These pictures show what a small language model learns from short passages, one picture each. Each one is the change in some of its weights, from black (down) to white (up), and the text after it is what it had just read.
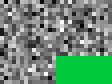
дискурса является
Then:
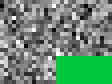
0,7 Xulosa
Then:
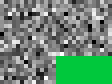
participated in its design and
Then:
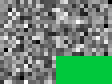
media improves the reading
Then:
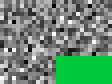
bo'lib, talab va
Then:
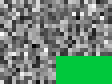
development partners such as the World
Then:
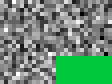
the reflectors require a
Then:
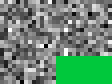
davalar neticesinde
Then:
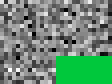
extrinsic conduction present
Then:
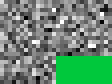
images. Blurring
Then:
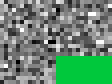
statistical difference were not noted between
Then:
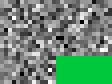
privacy, they introduce
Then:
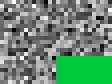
Matemática, que,
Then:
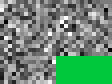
xos sifat tahlilini
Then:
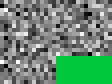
использовать энергию
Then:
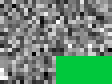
as well use of expensive
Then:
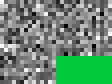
make constant efforts for a
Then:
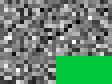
assessment criteria, tools and processes
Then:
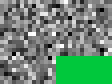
os dissensos, as
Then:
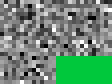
общий призовой
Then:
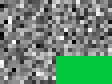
put our heart and
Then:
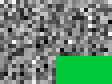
mainly depends the on the
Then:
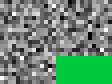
va levallua
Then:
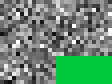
and processes to ensure operational and
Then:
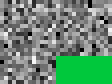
with the IFDC to
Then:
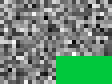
“A contratação
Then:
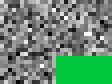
urine by extracting
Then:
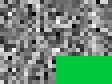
розробити механізми
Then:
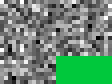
are considered. In this
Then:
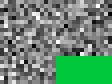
Otherwise, back to
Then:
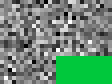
Range Mean SD
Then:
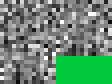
been solved with the help
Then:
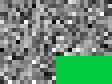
China in December 2019
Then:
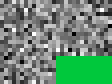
a high rate (1
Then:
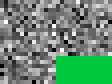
wahre Rolle
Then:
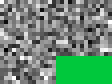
оқимини кескин
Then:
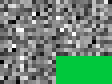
tashqari, valyuta
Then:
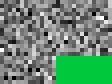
diedukasi dalam
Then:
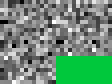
analysing, visualizing,
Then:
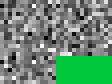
tape measure is considered.
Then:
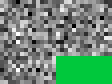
cm between hills and
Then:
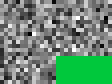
es una ciencia
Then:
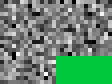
уявна частини
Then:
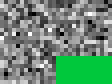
mayor porcentaje con
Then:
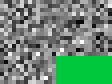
methods with indication of the
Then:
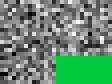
обновления, для
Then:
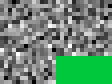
yes) Coding
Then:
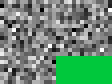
8 orang tua
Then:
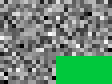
imkoniyatlarini ochib
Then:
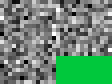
y_t are the
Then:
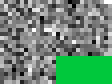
is excited by incident
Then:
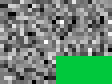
no está retratado
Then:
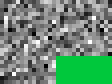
razón que conduce a
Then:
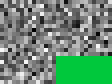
when the transformation method is
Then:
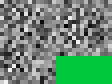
and continuous analysis of the factors
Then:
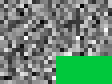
of the involvement of communication
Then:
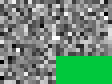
in tracking who visited
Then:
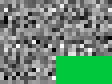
południe po
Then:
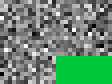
barqarorligini oshirish bo'yicha
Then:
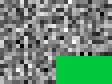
a microbiome that is
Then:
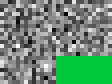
holes present in it are
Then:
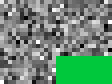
offering a robust and
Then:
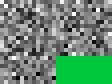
under conditions of cost push
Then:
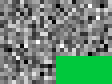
klassifiziert werden
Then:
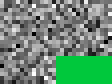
in stimulation of
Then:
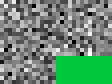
satisfaction with outcome 4
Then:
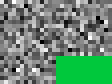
the final step of their
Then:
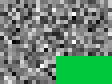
life and leads to vision
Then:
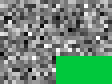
instituciones están en la
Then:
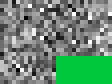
and Hispanization in
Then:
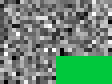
Mexicana de
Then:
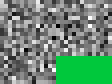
comprehensive disease survey. We compared
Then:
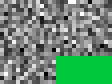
if the wavelength
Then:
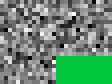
which has its own requirements for
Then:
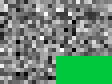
doesn't match should
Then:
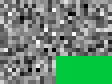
actuation and sensing
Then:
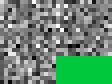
moderna, y a la
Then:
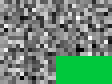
marital status, the majority
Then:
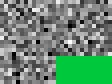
is need to develop a
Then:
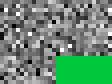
Contour comparisons
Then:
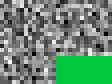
the program that drives it
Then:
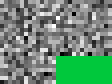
a function of sentence position
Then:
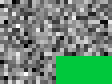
verileden fazlası
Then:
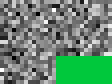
in a group been?
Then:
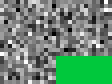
_{th} pour une
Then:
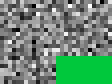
uma campanha de
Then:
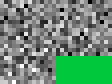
the methodological system of
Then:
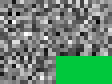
for the plant to mature
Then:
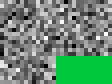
Ich nadmiar
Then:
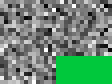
Figure 3. Map showing
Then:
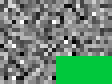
❖ Une
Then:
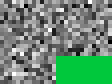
the heart of the learning environment
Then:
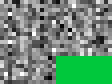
ва адабиети.
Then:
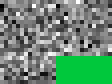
a pulse width
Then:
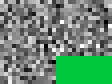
amaliyotini bekor
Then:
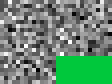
doing improvised
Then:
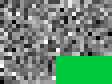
yil 3-iyundagi
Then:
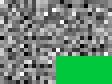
report (APA):
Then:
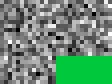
a classical algebraic
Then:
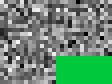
are unlikely to be
